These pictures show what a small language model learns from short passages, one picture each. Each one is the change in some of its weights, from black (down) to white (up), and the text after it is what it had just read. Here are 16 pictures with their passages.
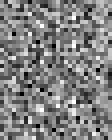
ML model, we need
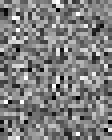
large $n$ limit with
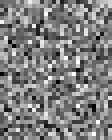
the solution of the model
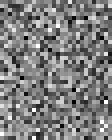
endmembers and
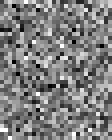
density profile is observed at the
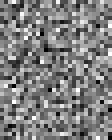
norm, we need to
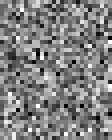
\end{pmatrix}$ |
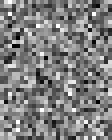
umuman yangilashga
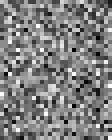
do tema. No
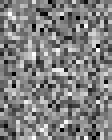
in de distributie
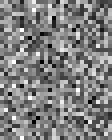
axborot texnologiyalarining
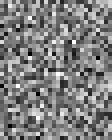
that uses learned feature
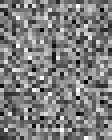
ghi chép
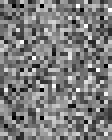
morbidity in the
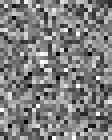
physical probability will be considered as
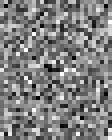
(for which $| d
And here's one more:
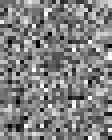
the magnetic anisotropy of
